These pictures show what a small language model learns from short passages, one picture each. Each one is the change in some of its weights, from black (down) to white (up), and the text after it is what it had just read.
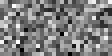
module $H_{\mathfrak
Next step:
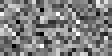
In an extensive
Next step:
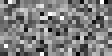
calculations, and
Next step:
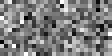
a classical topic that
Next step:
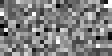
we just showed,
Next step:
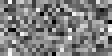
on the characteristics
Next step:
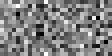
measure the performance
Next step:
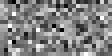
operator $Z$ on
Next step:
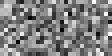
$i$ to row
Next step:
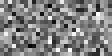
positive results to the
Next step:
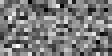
work of Smale
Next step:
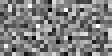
corresponded sides is
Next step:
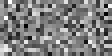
mentioned absence of
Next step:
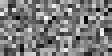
one gets for
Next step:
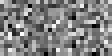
in the direction which
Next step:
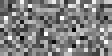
closure of the components
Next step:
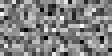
We exclude these elements
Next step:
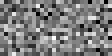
result is stated in
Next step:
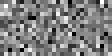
would need to account
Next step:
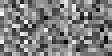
does not affect
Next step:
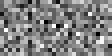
round, after at most
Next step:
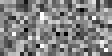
increasing sequence of positive integers
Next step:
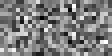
the transformation law
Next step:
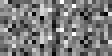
\beta \circ
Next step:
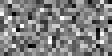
parameter space are used to
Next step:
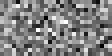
of the current
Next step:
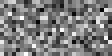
\newblock In {\em
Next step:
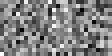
standard deviation.
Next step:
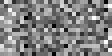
that the graph is
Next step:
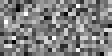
generated by $\eta$.
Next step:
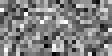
of vectors $\mathbf
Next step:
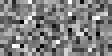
et la variance de
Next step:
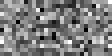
we will develop an
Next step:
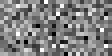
depend upon the character
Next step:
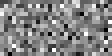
Lemmas 3.4
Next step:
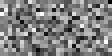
topological aspects of
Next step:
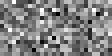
1$, there exists
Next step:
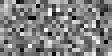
methods to derive this
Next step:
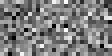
results obtained until now
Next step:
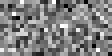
the bilinear operator
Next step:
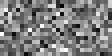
of wood
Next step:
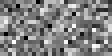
number $R$ of
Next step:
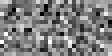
third family introduced in Theorem
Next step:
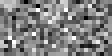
desirable to have a
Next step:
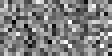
< \omega \Rightarrow
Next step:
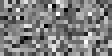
continuous response
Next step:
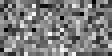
$\diam D <
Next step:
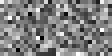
under an assumption where the
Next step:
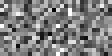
global minimizer of the
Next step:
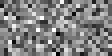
$u$ can be
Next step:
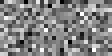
satisfied if~$f$
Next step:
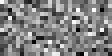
remarks (together
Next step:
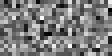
known characterization of
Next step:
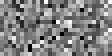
models for the number of
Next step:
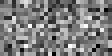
de degr\'e
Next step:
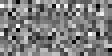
residue at
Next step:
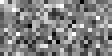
\leq i \leq
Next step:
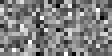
other hand, suppose the
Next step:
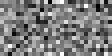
general case would follow
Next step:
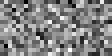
are contained in the same
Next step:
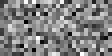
$g$,and the
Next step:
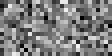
that a smooth surjective
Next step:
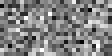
| | PRBF
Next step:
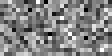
To complete our upper bounds
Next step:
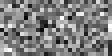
of $W$ in
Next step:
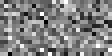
had a central
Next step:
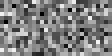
the total length or
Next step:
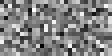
along the third coordinate from
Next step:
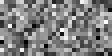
a cut-off
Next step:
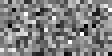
the radial coordinate,
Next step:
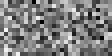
$\pi$ is a
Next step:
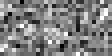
operators in the class under
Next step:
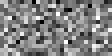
$V$ is defined
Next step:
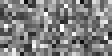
\rangle, $$ and
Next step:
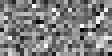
with cosmological constant
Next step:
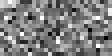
Furthermore, we can
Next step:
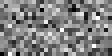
is a large, but
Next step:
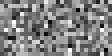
and by the research
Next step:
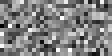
proof, based on the
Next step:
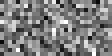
of the original
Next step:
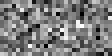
a groupable
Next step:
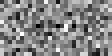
In the following,
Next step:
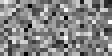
tubular neighborhood
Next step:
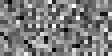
\el \proof We
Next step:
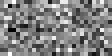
there holds on the curve
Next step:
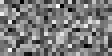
vertex to infect
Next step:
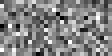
For the last time,
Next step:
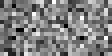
only scaled but also
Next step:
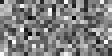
to hold when the category
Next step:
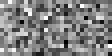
the dominating term of
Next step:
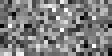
that is, $$
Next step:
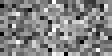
speed of
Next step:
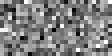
two orbits, then
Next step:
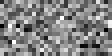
For $t,
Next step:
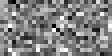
of $f$ on
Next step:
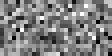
allocations to
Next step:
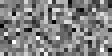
other degrees. For
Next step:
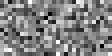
of the opposite
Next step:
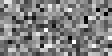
be a module for
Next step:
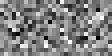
closed under tensoring with
